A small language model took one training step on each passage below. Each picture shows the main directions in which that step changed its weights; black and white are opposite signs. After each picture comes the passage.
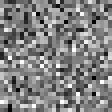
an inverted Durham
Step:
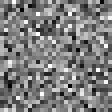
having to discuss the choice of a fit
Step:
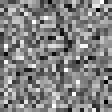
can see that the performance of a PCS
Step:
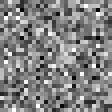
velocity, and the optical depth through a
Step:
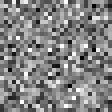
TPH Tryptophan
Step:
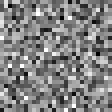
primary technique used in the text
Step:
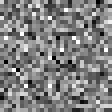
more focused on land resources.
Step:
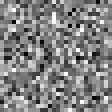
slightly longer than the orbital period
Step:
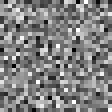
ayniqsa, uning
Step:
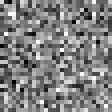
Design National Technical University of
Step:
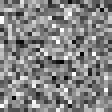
detailed idea on the entire system.
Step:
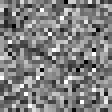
langue française au
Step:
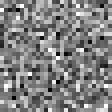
G. Ksiazek, P.
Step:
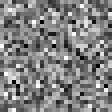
objective is to retain or attain a
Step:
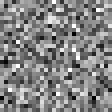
associated loss of cooling capability, is
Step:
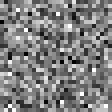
діючих на ринку
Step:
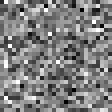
determined essentially by the behaviour of
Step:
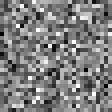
metabolic intensity characterizes the operating
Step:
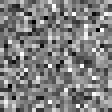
that the total stellar mass in the red
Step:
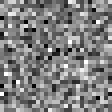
Between News Agencies,
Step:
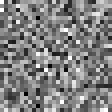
to separate all Double –
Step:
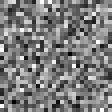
sense that the estimated parameters are less
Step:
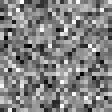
bilimdon. Shu bilan birga
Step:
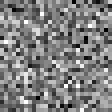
cut-out wind speed and the
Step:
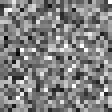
drug loading and solubility
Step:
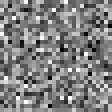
de significados, enriquecendo
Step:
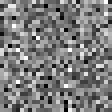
function $\chi_h:\R
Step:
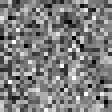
en función de las características del
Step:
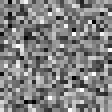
tásir kórsetiwı
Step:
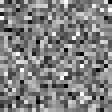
and logical coherence.
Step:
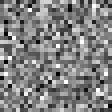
desrespeito à personalidade da
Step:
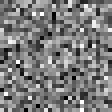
slightly negative direct effect ($\beta =
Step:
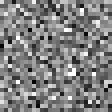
to the $n$-qubit feature space is
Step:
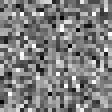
with increase in temperature but it increases when the temperature
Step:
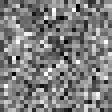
jamiyatning ichki strukturasi
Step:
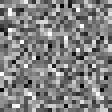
complementary approach to conventional
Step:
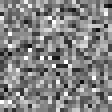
Proceedings IEEE}, pp.
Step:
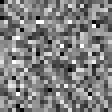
Fig. 2 presents the BER of the
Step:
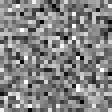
of the liberated degrees of
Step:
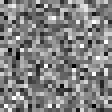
Authors 2024. The text of this
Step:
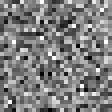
state. The emphasize will be
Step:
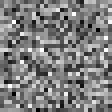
than a quantum-mechanical resolution scale
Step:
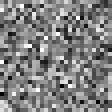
SI for mathematical details). This
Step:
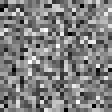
transformation of the auxiliary metric
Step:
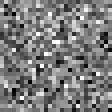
/ Res$$ The generated test sequence of the
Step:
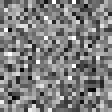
case where most of all available data are presented within
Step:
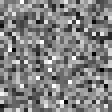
the nonlocal regulation scheme,
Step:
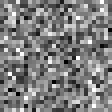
The simulation process is divided into three
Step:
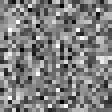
to construct the Hubbard potential.
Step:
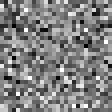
enquêtés de son étude
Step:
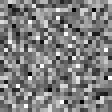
construção social. Para tanto,
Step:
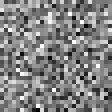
number of poor and excluded people
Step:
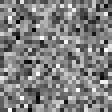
Abstract: More recently the world
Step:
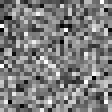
a serem outorgados à
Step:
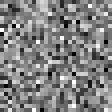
actuará también
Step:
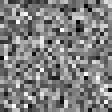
individualnyy podxod,
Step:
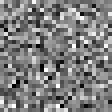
hydroxyl (-OH),
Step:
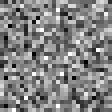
dollar. Our metrics are
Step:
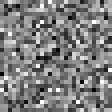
gap highlights the need for health
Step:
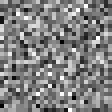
vision and artificial intelligence
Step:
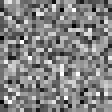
stated by the manufacturer,
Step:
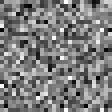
compounds. We draw
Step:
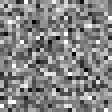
250 µl of aliquots
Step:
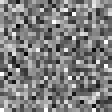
substrate have come to prominence,
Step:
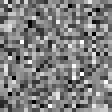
como a sua riqueza
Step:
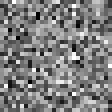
1. Ермакова
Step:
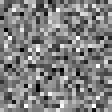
with the asynchronous operation,
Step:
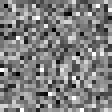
of violence that occur against
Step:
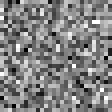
S. R. Valentin,
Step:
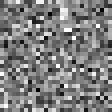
on robust conditions for the detection of
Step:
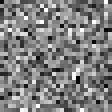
*T. mantaly* but
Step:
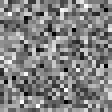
in the continued co-creation process and
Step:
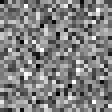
NCPA compensation should be
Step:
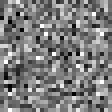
Гудков Р. А.,
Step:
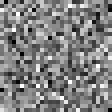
vessel lumen area that characterizes the
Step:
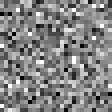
Татаринцев Б.
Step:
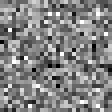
beta-lactam ring of
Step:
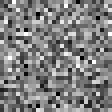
skills. Keywords: digital skills;
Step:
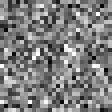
the sample. The Uniformity Index
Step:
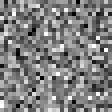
financial management tools, analytical
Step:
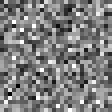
the GW signals generated during the first
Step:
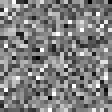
of products yet-to-be
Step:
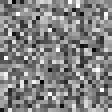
bolalarga oldindan
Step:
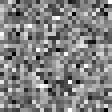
\citep{naoz2014}. Other
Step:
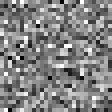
се успешно с
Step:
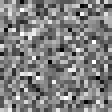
formula enhanced key metabolic
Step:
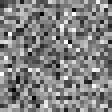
{\begin{equation}} \def\ee
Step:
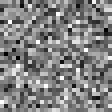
mueve a las personas hacia
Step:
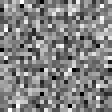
software using LabView as shown in
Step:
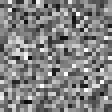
kadrlar tayyorlashni
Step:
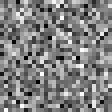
особенно в региональных
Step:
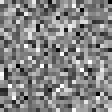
to the installation of the inner
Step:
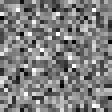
ABC$. Let D be the point of
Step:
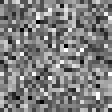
freedom\footnote{In the
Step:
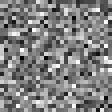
\bibnamefont {Lukin}},\
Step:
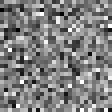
values peak at more peripheral
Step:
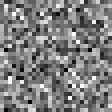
aqli yordami bilan
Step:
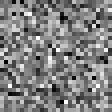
into the image. Here, if the
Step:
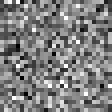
of either gender were included in this
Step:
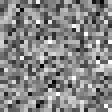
surface, defined by \begin{eqnarray}
